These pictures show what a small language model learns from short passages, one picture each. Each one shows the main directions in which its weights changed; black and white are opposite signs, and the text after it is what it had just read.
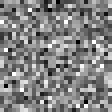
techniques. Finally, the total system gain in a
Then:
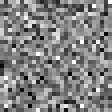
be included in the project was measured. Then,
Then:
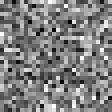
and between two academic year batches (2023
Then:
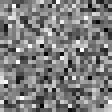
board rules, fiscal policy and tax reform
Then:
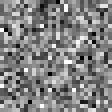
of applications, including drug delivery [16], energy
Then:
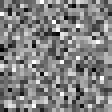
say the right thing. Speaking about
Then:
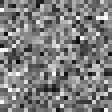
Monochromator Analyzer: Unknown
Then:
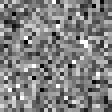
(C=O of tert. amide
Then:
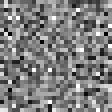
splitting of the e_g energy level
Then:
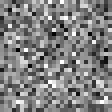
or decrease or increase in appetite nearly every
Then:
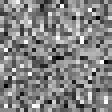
in their implementation of gender equality measures. Dr
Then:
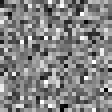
reduction is performed and the process is repeated until a
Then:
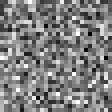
the engine to a vehicle. Figure 3.
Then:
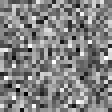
social capital: creating a new generation of citizens with
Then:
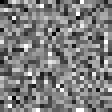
The addition of colors aids in the interpretation
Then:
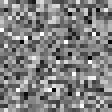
4.0, created using OpenAI's
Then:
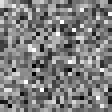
Row). - Brock, A.
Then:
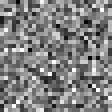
than 1700 °C, while it
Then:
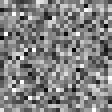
High Range. (2022) USEPA
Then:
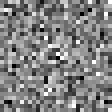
sterile medium, free from harmful pathogens
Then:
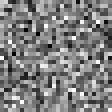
the end of refluxing, near
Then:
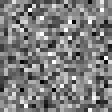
(2017), the use of scoring and
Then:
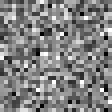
analytical users while minimizing the risk of exposing
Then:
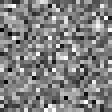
visual arts, etc. Who could have
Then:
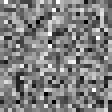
Math Teachers have a very high level
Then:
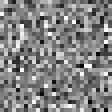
the close vicinity of a shallow
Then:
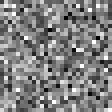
next step toward efficient wireless bandwidth
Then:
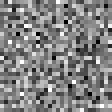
major driving force of this process. On the
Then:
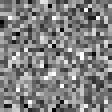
languages (MFL) teachers in UK
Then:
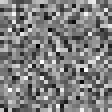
Using Machine Learning Algorithms
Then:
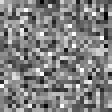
highlight the weakness of this scoring system.
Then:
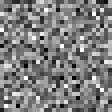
potential limitation associated with the research. Moreover,
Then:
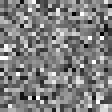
design problem. Since the elements are usually spaced
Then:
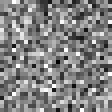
and corporate customers. Table 1.
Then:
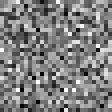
among the mineral elements in the five
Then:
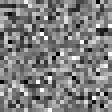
reacting substances and transition state of solvent
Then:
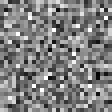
citraconic and glutaconic acid
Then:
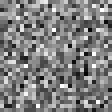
structural analysis carried from Fourier transform
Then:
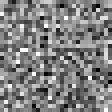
the structural changes of the Bank of England and
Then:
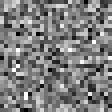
to study and in what order especially during
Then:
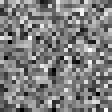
be finally highlighted. Since the use of
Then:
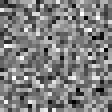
previous sub-chapter is the same as formal
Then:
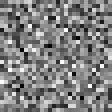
animals to dream, the stalls with
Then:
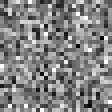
fell. We also quantified the impact of
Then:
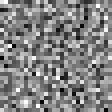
The plant's antioxidant potential was demonstrated by these
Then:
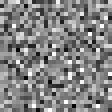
by the standards of DSTU-N B
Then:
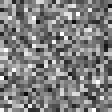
Explanation: The term big
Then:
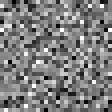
to the Faculty being occupied and to the
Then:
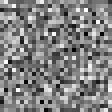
Deliverable D5.2 **Beta
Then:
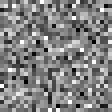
toxic element shown in Table 6 with elements concentration
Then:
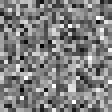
their believers about respecting the leadership
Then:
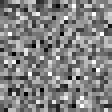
independent, self-reliant,
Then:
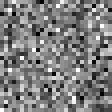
make available their articles free online immediately after the
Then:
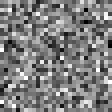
hardness; *Cylicodiscus
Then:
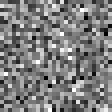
designers and three salespersons took parts
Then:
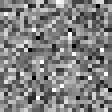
All respondents were teachers from both public and private
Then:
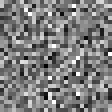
(VHTS), three-dimensional quantitative
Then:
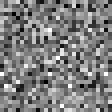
evaluated using the circular product design framework for products containing
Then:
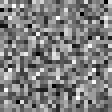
Africa where the daily diet is dominated by
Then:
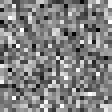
Project Description “Material Identities, Social
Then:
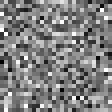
is given in Section 1, Section 2 provides some
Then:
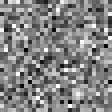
has its own characteristics. The process of
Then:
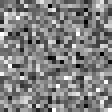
available. Informed consent Not available. Data
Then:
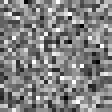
threshold of 0.85. The results show that
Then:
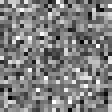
is from the field of Economics. It is based
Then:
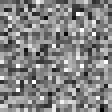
who are depressed, anxious and
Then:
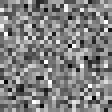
culture medium (to make bacterial suspension), liquid
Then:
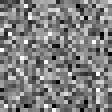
from the earliest Eocene (MP
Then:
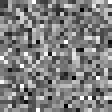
independent of the solution convection conditions. Fig 2
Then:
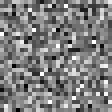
library workers (Titilope, 2022).
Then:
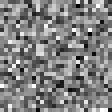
Kheber¹, Alhasan
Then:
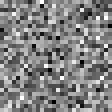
min in Group DPC ($p <
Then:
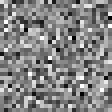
boreholes, recycling of waste water
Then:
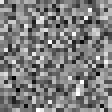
non-governmental organisation, discourse analysis
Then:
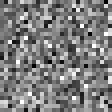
EFCY & ECMY \\
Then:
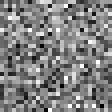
consists of a finely granular matrix.
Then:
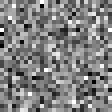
topical application of CI may be a promising therapy
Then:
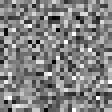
drug stores that are possibly the
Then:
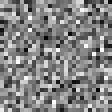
terms in the glossary and in the
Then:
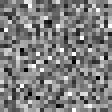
field of research in physics since the end of
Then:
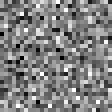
of Transportation, 2022). Information that can
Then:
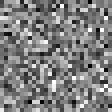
of N- acetyl cysteine
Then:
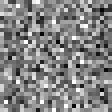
study that starts with the hypothesis that despite the
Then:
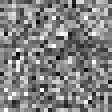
selective C2-magnesiation
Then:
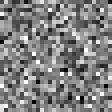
is the lowest of all groups. In particular,
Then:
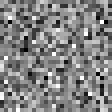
scientific research rankings should not be used (the
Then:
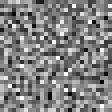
provide novel approaches to integrating the literature with data for
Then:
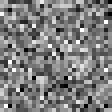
its repetitive calculations. There is a series
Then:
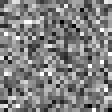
at hand, in the form of separate questions during
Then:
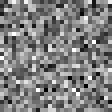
the feedback loop, the call and response that
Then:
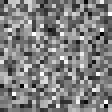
in both vertical jump and flexibility performance when the
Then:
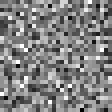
women's life variance explained by reproductive history means
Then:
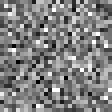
fluorescence. Different PLS
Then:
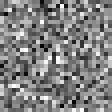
over storage time reflect gradual fat degradation.
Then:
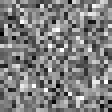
your diet. 2. Multicultural society
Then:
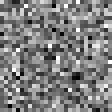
on comments collected within telephone
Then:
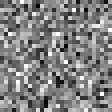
Annona senegalensis
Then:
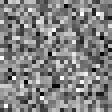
not to adopt group standards. These are
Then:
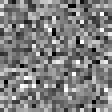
the physical layer of the TCP/IP
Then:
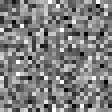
and job expectations of knowledge workers which lower their ability
